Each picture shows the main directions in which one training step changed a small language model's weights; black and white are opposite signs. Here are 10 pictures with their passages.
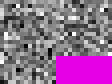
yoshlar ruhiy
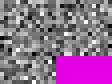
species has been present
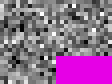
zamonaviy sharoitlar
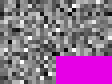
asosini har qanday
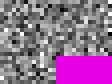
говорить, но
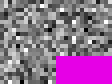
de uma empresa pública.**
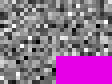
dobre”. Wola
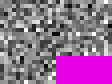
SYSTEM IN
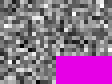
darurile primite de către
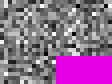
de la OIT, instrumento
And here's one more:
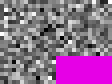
lo vulnerable de
